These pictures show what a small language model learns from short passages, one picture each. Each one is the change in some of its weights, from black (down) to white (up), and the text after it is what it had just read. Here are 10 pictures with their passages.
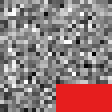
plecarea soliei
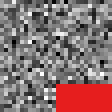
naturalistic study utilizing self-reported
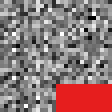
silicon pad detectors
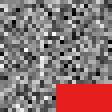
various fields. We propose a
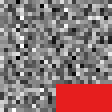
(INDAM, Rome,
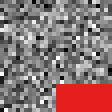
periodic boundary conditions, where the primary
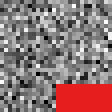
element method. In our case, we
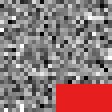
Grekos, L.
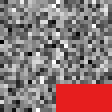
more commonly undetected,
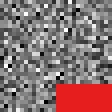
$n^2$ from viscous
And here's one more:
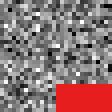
slope 3/2, corresponding to
